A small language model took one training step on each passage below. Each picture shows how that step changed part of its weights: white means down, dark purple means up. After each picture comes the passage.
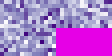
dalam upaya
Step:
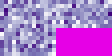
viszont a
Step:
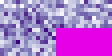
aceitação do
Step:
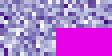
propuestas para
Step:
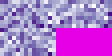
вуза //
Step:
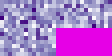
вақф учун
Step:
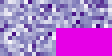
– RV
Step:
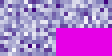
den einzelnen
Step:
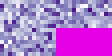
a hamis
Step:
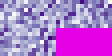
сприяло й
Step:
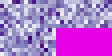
entender la
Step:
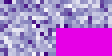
agriculture //
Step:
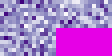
Assim, o
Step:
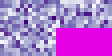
gerencial; sobre
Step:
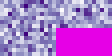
educação geográfica
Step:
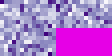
действиями в
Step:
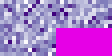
Bu holatlar
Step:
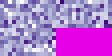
O espaço da
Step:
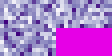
va bilimlarni
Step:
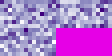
de negligência
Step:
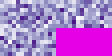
la Isla y
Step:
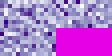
atividade. O
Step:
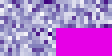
nafas organlarining
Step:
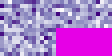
de vinil,
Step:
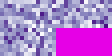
تازة -
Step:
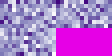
- Anti
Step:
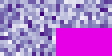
do processo,
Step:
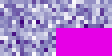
ya no son
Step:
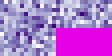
anos. É uma
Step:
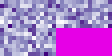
ist anders
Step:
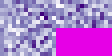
bois bunday
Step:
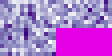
существование и
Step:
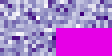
забезпечення сталого
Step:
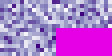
и не могут
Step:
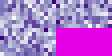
лишь на
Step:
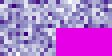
fand im
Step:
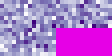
and can be
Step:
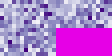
e seus conflitos
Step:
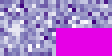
nível superior
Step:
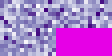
is critical to
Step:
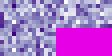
semua yang
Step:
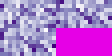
a aplicação das
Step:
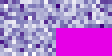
da un minimo
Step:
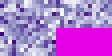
referência é a
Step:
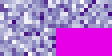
Bu o`z
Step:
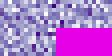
Edition –
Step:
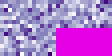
das inteligências
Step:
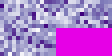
da musculatura
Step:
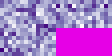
the Court
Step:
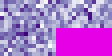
innovatsion metodikalarning
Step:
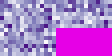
et see
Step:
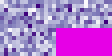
logistiques et
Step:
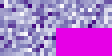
та формування
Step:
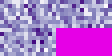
joylashtirish imkonini
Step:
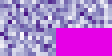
массой 5
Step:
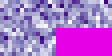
informacje o
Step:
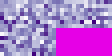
beradi, uning
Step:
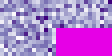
la estudiante
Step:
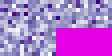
debate teórico**.
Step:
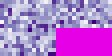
así como el sistema
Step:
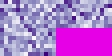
ist fast
